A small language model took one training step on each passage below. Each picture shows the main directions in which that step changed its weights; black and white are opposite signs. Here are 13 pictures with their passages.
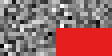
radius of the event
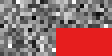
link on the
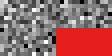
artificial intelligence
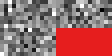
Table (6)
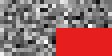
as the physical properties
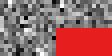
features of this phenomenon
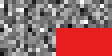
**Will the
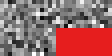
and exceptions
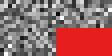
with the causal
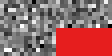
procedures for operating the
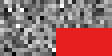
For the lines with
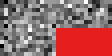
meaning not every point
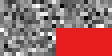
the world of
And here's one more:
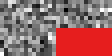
in both bulk and
